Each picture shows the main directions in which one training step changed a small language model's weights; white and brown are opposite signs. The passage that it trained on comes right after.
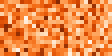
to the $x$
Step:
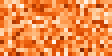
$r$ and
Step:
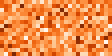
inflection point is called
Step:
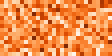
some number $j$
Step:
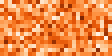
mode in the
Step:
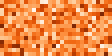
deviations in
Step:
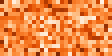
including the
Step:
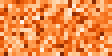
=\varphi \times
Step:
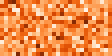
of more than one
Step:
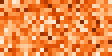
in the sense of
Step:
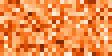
and spectral accuracy of
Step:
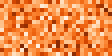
be the matrix \[
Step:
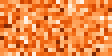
to the unit ball}
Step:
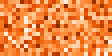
to a circle) or
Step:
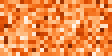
to the diameter
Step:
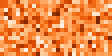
rank of any finitely generated
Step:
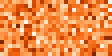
smooth Banach
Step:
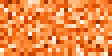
If $\eta$ is
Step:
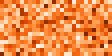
factor-group is cyclic
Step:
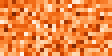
define now the {\em
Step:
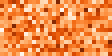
is the observation that
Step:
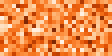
to another article.
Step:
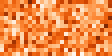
particular fulfilled
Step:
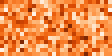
following compact form:
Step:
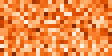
express Chow classes
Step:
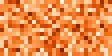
and the fact that
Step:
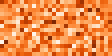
group representing two
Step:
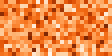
mettre en
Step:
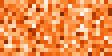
Trefethen et
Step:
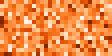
Put to every
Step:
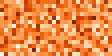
attributes and
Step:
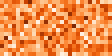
smoothness, those that
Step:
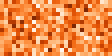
Recall that a
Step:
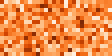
the time $\bar
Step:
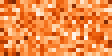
of $tc$
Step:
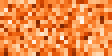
us to the following
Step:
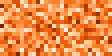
depth and
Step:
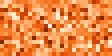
compute each side of the
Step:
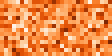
by a proof of a
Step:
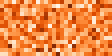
le produit de
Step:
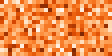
the above formula still holds
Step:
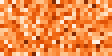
interpolant of
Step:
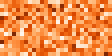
upper bound becomes negative,
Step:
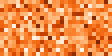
has studied the class of
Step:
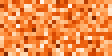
determine for each
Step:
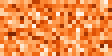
We establish analogous results
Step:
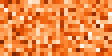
If $D$ is
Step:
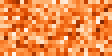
by taking the minimum of
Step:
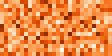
exponentially distributed random
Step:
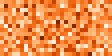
schemes. We can,
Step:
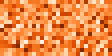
detailed study of
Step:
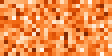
both cases, if there
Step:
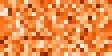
>0$. Then for
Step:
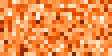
derive nice series
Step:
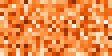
then the $\cat
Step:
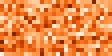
\Sigma$ on
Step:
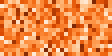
our notation. The flow
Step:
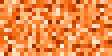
a homomorphism of
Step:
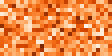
only function of the
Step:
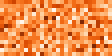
this correspondence no
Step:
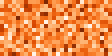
category is simply a
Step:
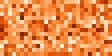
check each property listed
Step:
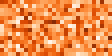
group $\H$ has
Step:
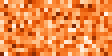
} \otimes (a
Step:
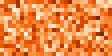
of the inner-most
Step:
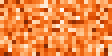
the moment map to
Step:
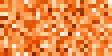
bounded by hypothesis,
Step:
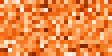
the result is also a
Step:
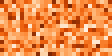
non-negative function of
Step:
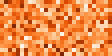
} Similarly for
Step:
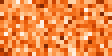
said, the following
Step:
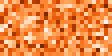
k}$ in the
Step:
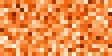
satisfy $i >
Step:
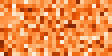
\proof[Proof of
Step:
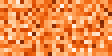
after removing
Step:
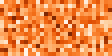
doubly infinite
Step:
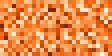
proper real rational
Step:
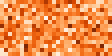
is representable.
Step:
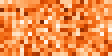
problem only through iteration by
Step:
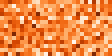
We also define the linear
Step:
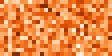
the angle $\theta$
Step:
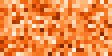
$n \ge
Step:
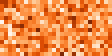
Generating functions for
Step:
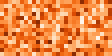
every $h\in
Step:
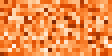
After some simple
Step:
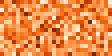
pairing is linear and
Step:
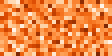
and Ilan
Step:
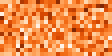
a criterion
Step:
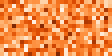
is a graph consists
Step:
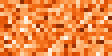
to a cycle?
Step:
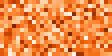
is said to be a
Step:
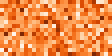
here is standard, see
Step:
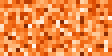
small. Condition
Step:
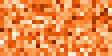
$N$ in the
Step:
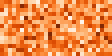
\indent On the other
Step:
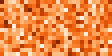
that $x$ is
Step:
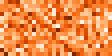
and second moments for
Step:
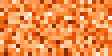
have been analyzed
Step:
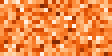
the vertices of the two
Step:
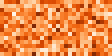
The non-linearity
